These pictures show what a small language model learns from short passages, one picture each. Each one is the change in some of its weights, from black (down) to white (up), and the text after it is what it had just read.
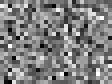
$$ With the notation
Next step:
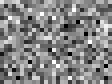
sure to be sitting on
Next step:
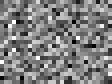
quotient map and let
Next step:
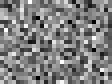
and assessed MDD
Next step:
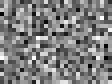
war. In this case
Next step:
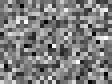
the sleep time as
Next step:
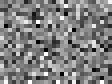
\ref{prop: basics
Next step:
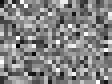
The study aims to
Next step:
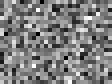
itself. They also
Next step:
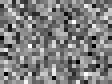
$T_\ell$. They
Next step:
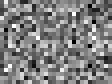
of the cyclic group of
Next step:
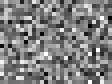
admittance angle.
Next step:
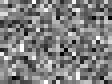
four technologies for
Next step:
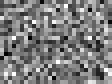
by the first item,
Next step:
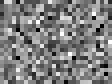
Soils." In
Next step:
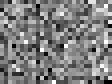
financial interest.
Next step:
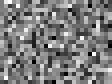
OTH UKRA
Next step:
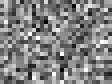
warm HI+1
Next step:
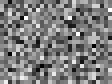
Immigrant &
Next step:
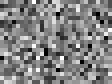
flocks and the
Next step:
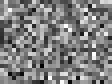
the cohomology of locally
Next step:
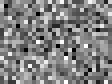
board exam and what
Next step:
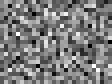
| SPACE
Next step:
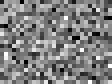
estimate, finite element method,
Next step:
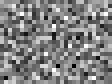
J. of Environ.
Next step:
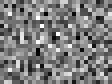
This is the generalised
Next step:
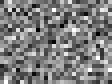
on OPUC, see
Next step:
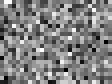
The analytical expressions
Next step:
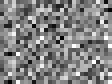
which is not lightly
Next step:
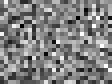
of high-energy
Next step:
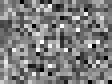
all particles in the same
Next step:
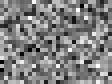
materials dependent on
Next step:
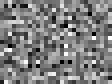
island before
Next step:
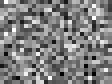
with a coefficient of
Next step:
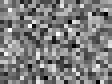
the restriction $(\psi
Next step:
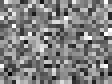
to recall that the
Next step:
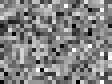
acquire information according
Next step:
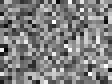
in general $u\in
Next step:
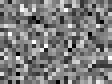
Even nuts like
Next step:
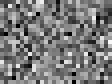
(uniform or not)
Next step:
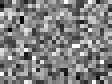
many others. The
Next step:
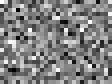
using only a ruler and
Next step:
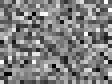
\item for all $\lambda$
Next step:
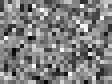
respectively. Applying
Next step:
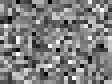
a scalar product. We
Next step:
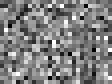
and Spotlight
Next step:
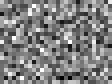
grass was done at
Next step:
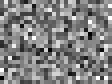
of chemical products
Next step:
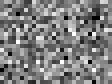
total protein 50
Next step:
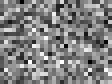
make computations that
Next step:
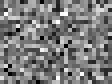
not {\it effective}. In
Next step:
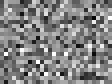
one such alternate clean
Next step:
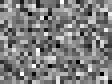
and the charging power
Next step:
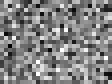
IWT coefficient in
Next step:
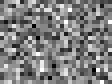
at different ratio as was
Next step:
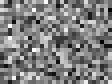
easily gets the
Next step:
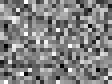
the same lines as that of
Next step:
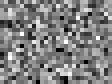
a data processing step is
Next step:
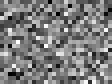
separation of a small
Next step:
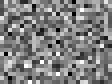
of local governments.
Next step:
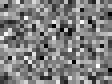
obtain a system of linear equations for
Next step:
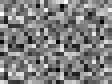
c c c c c}
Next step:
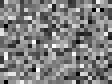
important definitions and theorems
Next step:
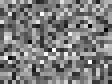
suggested as potential
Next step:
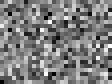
is a case control study.
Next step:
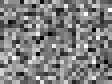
capability within existing systems
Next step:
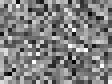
$x = \theta u$
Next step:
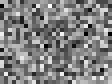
the reader to derive
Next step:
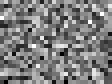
collections, such as
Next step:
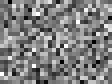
the eyes studied.
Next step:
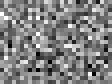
coefficients of the system
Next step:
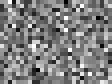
$$ Since the functions $
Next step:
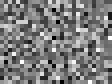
in research - Handling
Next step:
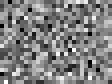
phase, i.e.
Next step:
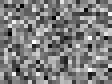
through the ecosystem
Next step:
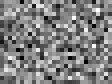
parameters to be fixed at
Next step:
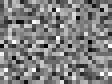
be arbitrary and pick
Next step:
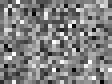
In the Middle
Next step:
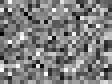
the UPLIFT
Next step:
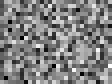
transform (defined by
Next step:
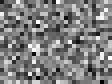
\end{equation} On
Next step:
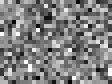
the quotient map
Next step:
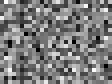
what geographic
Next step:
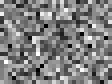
goals in the educational
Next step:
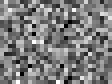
the propagation of
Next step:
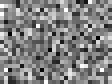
good $\lambda$ inequality
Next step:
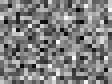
labour market
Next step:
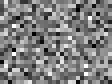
of two people suffering
